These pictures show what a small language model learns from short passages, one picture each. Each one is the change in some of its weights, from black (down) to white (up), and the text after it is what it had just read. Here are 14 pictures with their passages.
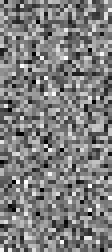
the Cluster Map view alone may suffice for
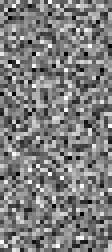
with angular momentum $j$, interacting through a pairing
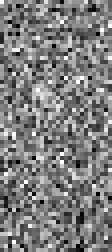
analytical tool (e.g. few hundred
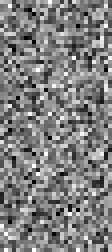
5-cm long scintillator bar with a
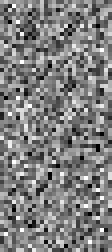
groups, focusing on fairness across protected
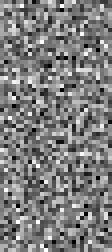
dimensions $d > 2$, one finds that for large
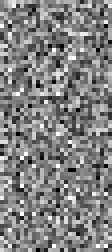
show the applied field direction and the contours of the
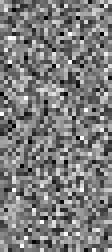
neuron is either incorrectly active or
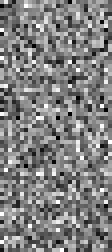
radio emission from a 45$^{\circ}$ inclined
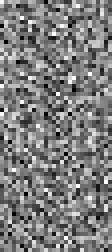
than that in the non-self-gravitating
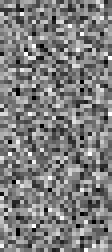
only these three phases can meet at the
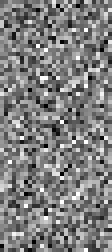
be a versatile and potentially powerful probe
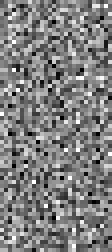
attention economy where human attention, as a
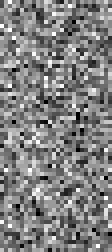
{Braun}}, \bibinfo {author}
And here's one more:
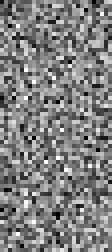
samples for each test is reported ($n$).
